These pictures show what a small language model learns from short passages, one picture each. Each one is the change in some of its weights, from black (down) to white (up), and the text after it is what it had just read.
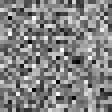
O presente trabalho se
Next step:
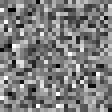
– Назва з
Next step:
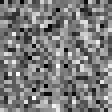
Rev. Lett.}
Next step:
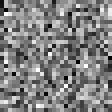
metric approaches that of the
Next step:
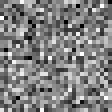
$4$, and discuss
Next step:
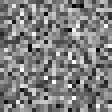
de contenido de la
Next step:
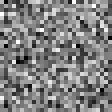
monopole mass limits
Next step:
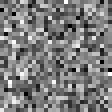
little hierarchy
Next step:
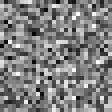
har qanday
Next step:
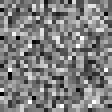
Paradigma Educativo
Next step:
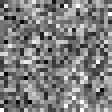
intervals and are often
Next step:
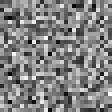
y/o programas
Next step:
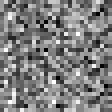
Dari sampel
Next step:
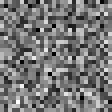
в условиях
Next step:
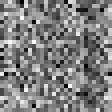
representation of the gauge
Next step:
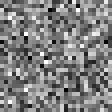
to reveal the underlying
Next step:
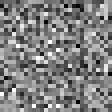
Fermi LAT flight
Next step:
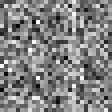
two with respect to the
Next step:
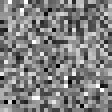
where the explicit form of
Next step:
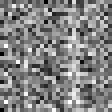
Theoretical Physics,
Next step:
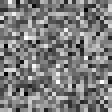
higher derivatives of
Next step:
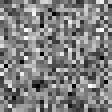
as a new human
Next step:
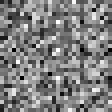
aborted. The
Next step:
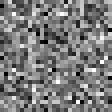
different stages in the
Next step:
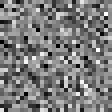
the particle to have higher
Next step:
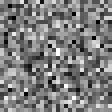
podcasts en
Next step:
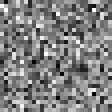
su aguerrida
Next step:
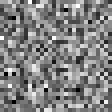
Defense of
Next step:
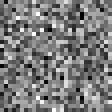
workload by
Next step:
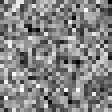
considering that EAGLE
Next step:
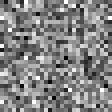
used a similar training approach
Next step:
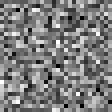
also decreases with
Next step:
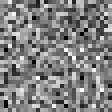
олиш ва уларни
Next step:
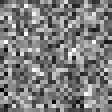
of a full charge
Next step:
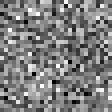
order to proceed.
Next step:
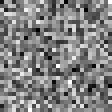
expect that the modified
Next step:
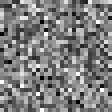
high multiplicity
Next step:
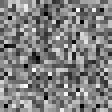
gives, for any
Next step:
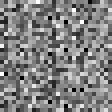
and the forward process
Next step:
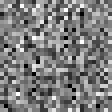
referências de cada
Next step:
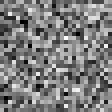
Prior to
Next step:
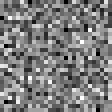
yo'llar bilan harakat
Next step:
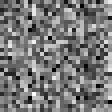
such as the median filter
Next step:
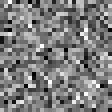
which is crucial for efficient
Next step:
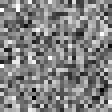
- BERAN
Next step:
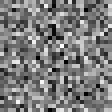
to be related to the
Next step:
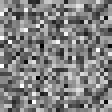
Também se pode
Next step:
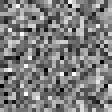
distribution of $\varphi$
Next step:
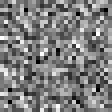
treningi -
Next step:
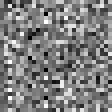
shakli va ularning
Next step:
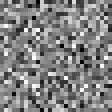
тизимини шакллантириш
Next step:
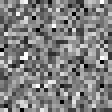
are usually oriented
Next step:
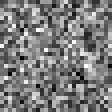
of a clear detection.
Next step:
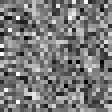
used by research to test
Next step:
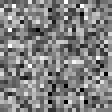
apply the RG,
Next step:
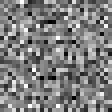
essa pesquisa, a
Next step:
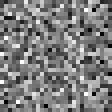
principally determined by the
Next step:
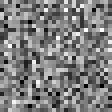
category extends
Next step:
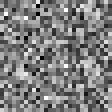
values listed in
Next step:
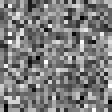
amalga oshiriladi va
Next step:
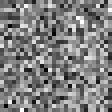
and bulk value. Here
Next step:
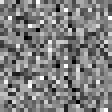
une expérience
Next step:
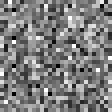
global reward in
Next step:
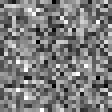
it can be shown,
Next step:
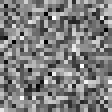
debate importante en
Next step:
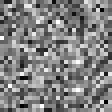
RM clusters is very
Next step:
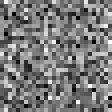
réduit à un
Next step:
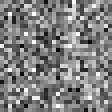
of Physics, University of
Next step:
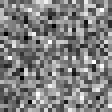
stroke: binary
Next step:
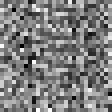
na redução da
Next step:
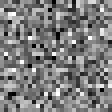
allow the irregular
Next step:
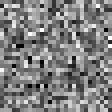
but the mass term had
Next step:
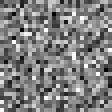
six staves.
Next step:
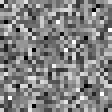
0$, which can be
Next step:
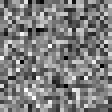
etishida badiiy
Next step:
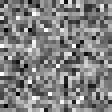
by employing a
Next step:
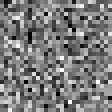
muammolarni ham
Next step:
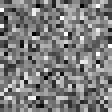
we arrive at
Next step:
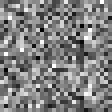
On a filtered probability
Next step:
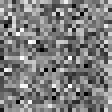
we can calculate that our
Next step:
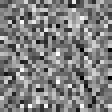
de redes de
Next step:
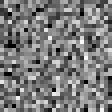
segundos), todos
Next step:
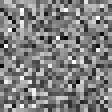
depresión, la
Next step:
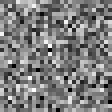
vez, não pode ser
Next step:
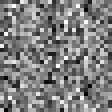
and thus it can be
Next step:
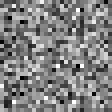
is divided equally
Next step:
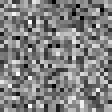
axisymmetric models with only
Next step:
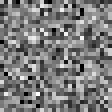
receiver to reach the
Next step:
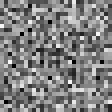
fundamentada em dados
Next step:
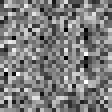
of this scheme for
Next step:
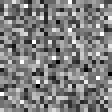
Atas dasar
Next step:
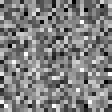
be imposed. The
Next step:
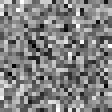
ser una verdadera
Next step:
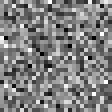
de mejorar la
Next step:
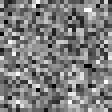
the slope measured in
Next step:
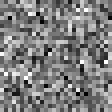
function we compute numerically
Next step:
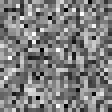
stage, adding an
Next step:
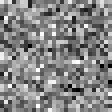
éticas El estudio
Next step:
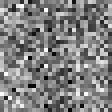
– важлива
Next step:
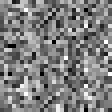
Section III. In Section
